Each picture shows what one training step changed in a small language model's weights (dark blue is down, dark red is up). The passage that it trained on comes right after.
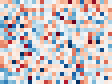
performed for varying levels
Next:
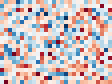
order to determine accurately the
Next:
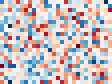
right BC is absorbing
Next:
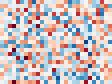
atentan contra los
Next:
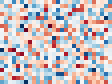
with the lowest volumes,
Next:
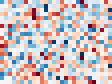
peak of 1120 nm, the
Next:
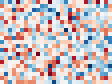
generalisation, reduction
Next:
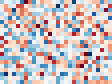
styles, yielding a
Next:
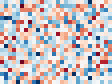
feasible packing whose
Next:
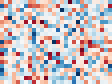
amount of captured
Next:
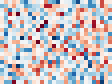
in these activities. Table 5.
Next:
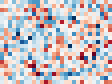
(аудиторной и
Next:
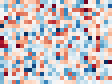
Opyt teorii
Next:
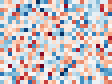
near the wing tip. Figure
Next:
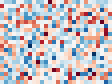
definir tales valores en
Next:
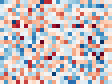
of security commit
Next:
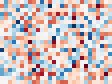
do bloco, que se
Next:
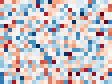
ishlari uchun kiritilgan
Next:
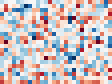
bipolar character (Fig.
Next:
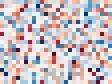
literature on signal analysis, see
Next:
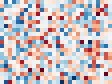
último día en que
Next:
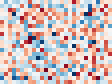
9- Troca de
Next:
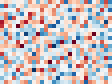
Nona, *Adressing
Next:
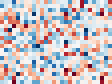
tilidan o'zlashtirilgan
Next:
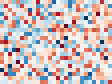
on real - world networks
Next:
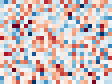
(Das Mitleid.
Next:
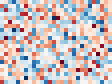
сув омбори
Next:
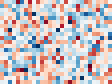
tilini bir paytning
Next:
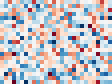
$3+1$ dimensional
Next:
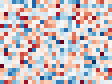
for material $\mathcal{A}$
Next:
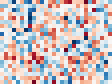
cosa riprodotta
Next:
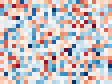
local, la relación entre los
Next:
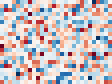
Kualitas Jaringan
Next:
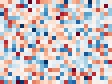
relevant materials of our work where
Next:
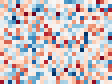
options. When $\kappa$
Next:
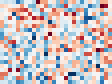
Section 5 and 6. ##
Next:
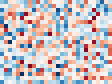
etapa, aunque en
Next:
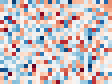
e os desafios da
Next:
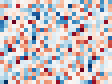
e imagens, dando
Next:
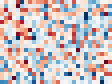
two sessions: first on 18
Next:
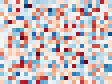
RM. I.S. și
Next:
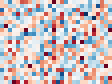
habida consideración del ritmo
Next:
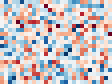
of nonlocality in the
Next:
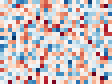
based also on the study of their
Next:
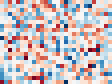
momentum integral. The effective
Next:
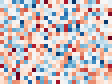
is represented in units of
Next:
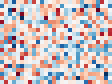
PQM models. Since the
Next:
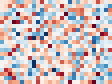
exoplanets. The main
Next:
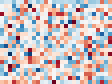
on the right-hand side of
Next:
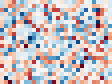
i\leq t}$ from ${\mathbb
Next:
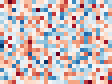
Qonunga rioya
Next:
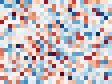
$\star$ product }
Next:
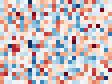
despite numerous discussions with
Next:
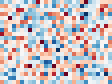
using moderate coupling,
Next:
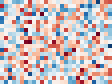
del siglo XX, se
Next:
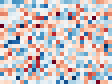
of $\xi$ leaves the
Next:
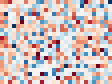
(SiPM) represent a
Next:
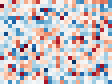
Surface Enabled
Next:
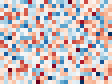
mumkin. Biz
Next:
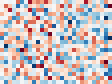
fine-tune parameters based
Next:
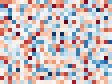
electrodes separated by
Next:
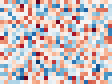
MMRs that correspond to the
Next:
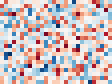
Economy: Principles
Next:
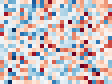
valores ambientais,
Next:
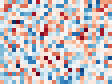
actuators it is possible to
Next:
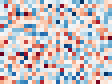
of one or more episodes
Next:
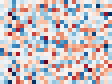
energy sources. For the 90
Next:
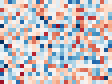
for different coupling strength in central
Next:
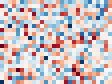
Its complex and clumpy
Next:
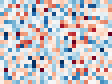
comme un moment qui
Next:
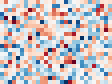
only single words are obtained depending
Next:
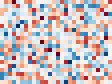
below the surface affect friction
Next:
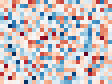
interacting quasiparticles for
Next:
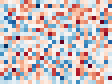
enable us to trace the
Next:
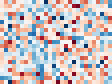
reservoir layers
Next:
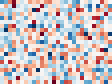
$\vv$ will be on the
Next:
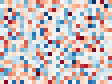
spends a significant time with the
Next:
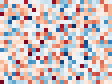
large search space present a
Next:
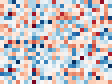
mohiyati va ilmiy
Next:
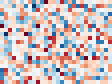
deformed hamiltonians
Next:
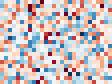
into singlets. He keeps
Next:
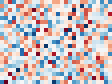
is not a monotonic
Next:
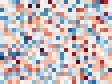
the productivity at home.
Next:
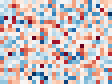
employed for key
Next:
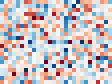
degree of circular polarization of
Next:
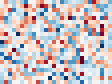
be freely chosen [as
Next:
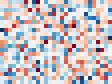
jarayonida har bir kishi
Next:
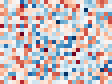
and emerging technologies to
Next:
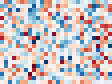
потребности растений в
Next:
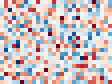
el \emph{pulsar
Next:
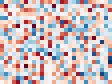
насекомое), что
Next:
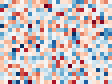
a sublattice. These states
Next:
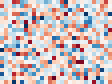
many instruments with complex,
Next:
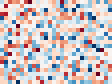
tarzda tashkil etish
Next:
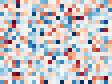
complexos na frente do
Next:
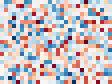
the galactic center.
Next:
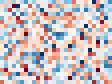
aandeel wil
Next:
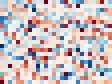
is \begin{align}
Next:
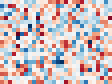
Pada tahap ini yang
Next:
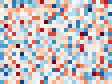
come back to this point and show
